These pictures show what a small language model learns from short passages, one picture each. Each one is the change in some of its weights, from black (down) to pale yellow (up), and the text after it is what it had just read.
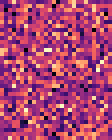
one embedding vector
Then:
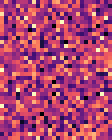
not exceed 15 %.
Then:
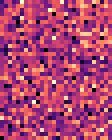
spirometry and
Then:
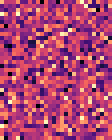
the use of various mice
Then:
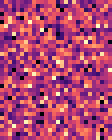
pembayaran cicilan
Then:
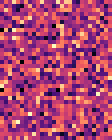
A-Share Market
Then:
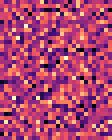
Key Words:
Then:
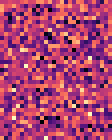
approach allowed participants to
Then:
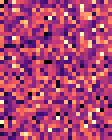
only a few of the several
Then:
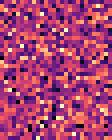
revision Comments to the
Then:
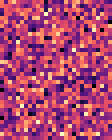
degradation such as
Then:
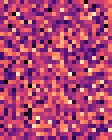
flexibility in the energy
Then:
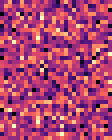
Declarations Author
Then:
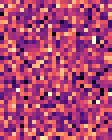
kinh doanh
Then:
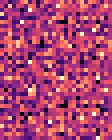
model for the element. From
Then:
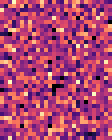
de Educación Nacional,
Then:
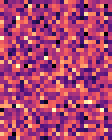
FGP approach and
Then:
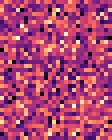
2. KATTA
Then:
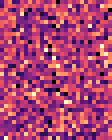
мнението си.
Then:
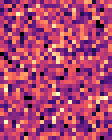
and in the other side,
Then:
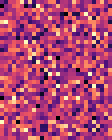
ilmiy va madaniy
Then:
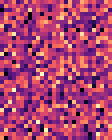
the type of research used is
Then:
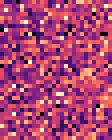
integration with recent advances in
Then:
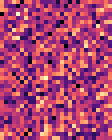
the data of 157
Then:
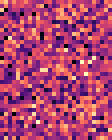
improvement in customer management
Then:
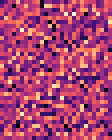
Local Authorities.
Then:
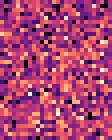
length were designed in this study
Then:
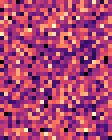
conclusions, and actions"
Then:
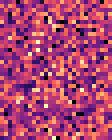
bondline and the composite,
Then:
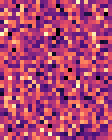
derivados é fundamental para
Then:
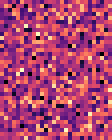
follow in which the objective
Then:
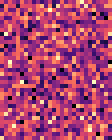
Tick the appropriate box
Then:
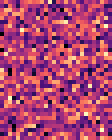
innovación. El método
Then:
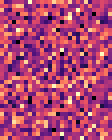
после армии
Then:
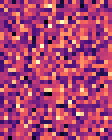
In the translation process because
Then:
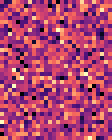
topic of interest and its
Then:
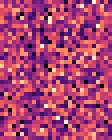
body. Since the behaviour of
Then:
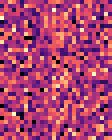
и внедрить
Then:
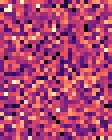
doesn't even occur to
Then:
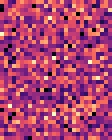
results demonstrate the predictive
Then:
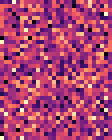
is actively considered as part
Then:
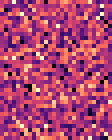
could become involved in the school
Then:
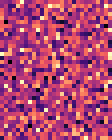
generar el ambiente propicio
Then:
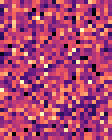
eux seules entre
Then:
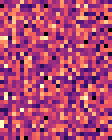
Gil, et al.,
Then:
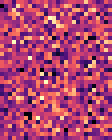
escalate in the
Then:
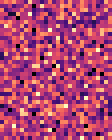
Ключевые слова:
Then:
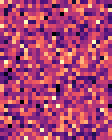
nine substituted
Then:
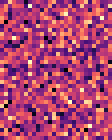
It allows different software systems to
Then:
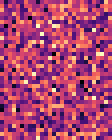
concept and Hadoop is
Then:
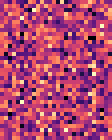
Multilevel Inverter
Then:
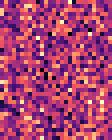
ўз услуги;
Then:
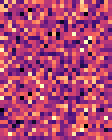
State University PhD.
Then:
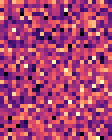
analysis of a new perspective scientific
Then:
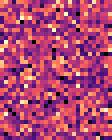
kompetentligini rivojlantirish uchun
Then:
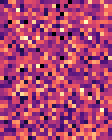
more metallic characteristics are
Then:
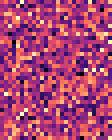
Nil - Nil -
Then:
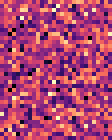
between conductance of the
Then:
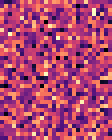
do esquema
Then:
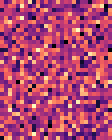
nacionales, de una forma
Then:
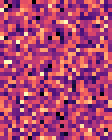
utilizando o procedimento de
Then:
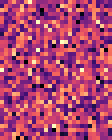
eenigen invloed
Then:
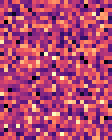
y otros frutos a
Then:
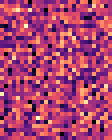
decisions. One is the
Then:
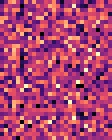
a bisphenol
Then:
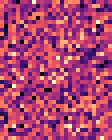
of article 8 and article
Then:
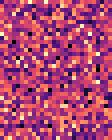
Porto Alegre:
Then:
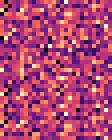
tornando-se dessa
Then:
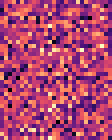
Intellectual Disability
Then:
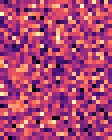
according to its position,
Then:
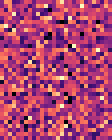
used within this review:
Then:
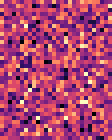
buying interest of the
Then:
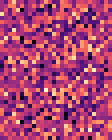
professor of the USSR
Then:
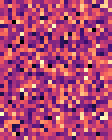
analyses and interpretation of
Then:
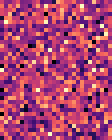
by the authors. Life
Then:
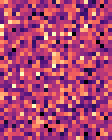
etgan. shuni
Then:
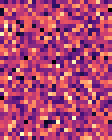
kouluissa: -
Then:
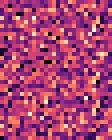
of Classifier We
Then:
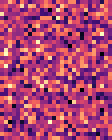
tax base for the following:
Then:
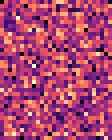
strade di accesso a
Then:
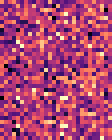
однієї із
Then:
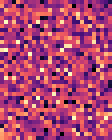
faza oqsili
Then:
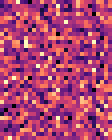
dissolved oxygen
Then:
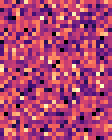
most of these publications,
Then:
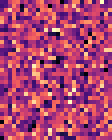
en de specifieke
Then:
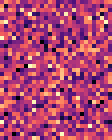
qo'shiq va
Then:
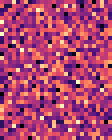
acquire robust on-
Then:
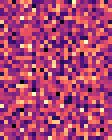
qilish tizimini joriy
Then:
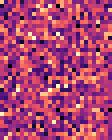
расследование факта
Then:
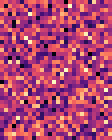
and JPSEC.
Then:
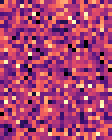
the project results belongs
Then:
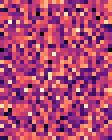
de la dispersión,
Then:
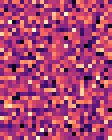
living documents.
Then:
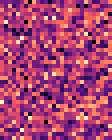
Labs. Further
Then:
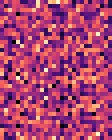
виконання заходів
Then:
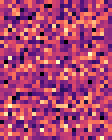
between levels of social activity.
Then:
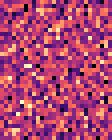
kelayakan bisnis
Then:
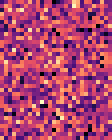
biodiversité dans le
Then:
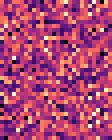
restraints in a
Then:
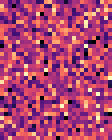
deyarli to’liq
